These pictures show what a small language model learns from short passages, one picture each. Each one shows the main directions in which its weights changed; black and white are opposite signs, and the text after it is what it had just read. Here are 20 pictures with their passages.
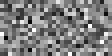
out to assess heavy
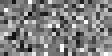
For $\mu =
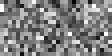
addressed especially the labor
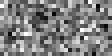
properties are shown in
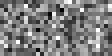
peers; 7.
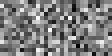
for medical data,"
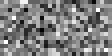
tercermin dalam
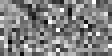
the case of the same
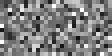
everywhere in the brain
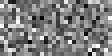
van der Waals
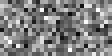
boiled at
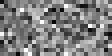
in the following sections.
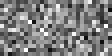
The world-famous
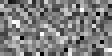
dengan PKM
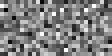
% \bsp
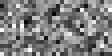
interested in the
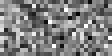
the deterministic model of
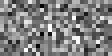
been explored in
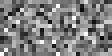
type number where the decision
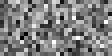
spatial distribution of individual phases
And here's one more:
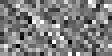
to the organization when their
